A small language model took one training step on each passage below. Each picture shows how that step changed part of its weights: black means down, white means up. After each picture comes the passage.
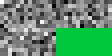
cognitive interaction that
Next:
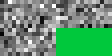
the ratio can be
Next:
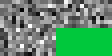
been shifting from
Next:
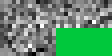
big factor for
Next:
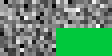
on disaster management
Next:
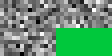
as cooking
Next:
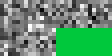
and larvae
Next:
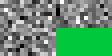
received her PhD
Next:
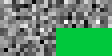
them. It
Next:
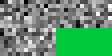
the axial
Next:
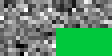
are contributing
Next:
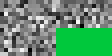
one hour after
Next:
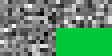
confidence interval
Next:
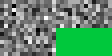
data by interview using
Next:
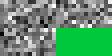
the tow
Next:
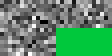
collection, analysis,
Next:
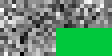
such as occurs
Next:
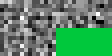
order words, individual
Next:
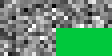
and again if
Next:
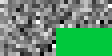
All authors listed
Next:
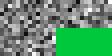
of the Fig.
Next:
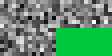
Ong A
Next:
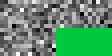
study that error rate
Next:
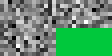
assist in
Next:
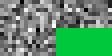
analysis of how individual
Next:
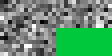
\dots, n
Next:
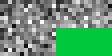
be migrated
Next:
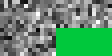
Two validated
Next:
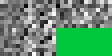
the performance of the
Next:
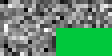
the Arduino
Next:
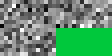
and financial partners and
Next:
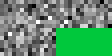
As a result of
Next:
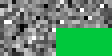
of innovations in
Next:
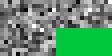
of the maximum point
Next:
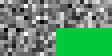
consumption and viral
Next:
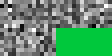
in design &
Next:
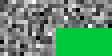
that during the last
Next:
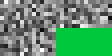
kerogen -
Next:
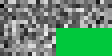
design the privacy
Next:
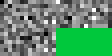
consent was obtained
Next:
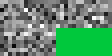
locations and 2
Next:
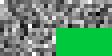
that includes the
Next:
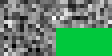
sectioning. The
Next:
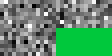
resource constrained
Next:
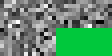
In India, it
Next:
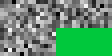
be considered as reference
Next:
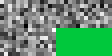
and dependent remains
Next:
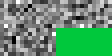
by two.
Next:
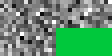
of working conditions has
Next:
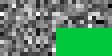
data quality,
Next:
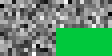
and components, leading
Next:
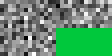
the height of its
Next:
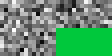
are also some other
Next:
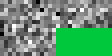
the mean BMI
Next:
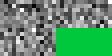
in technology has a
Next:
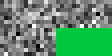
processor but the
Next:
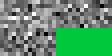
infrastructure Technological
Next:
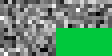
stated that company
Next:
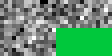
of frequent
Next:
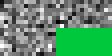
I became
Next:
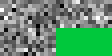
system avoids
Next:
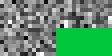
and impacting protein
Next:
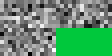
Psychological support
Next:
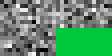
as we know,
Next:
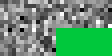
ensuring women in
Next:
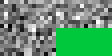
between men and women
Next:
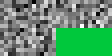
in it.
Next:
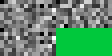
public in this
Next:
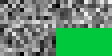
the city
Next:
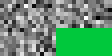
significant role in
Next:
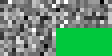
in order to be
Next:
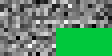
x y c data
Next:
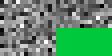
Physical fitness
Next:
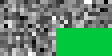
about the modeling
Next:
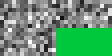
learn the
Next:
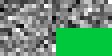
of rules to
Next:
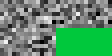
This indicates that the
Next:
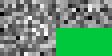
a pose g
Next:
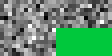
of hybrid materials
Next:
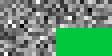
and exercise
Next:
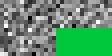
Fear of certain
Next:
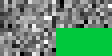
lines represent the
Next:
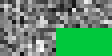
are the predicted
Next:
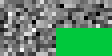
server. One
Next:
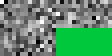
was immediately
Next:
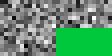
chain of a
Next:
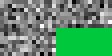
why knowledge is
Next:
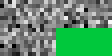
the public sector
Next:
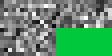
contamination of
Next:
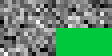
story titled
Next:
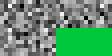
Table 4.
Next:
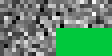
an infrared
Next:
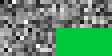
each with at least
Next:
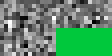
through connecting
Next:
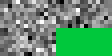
Similarly to
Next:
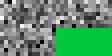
They can also
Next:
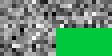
different concentrations of
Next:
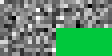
The data were obtained
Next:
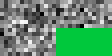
the temperature field that
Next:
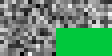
it was showed later
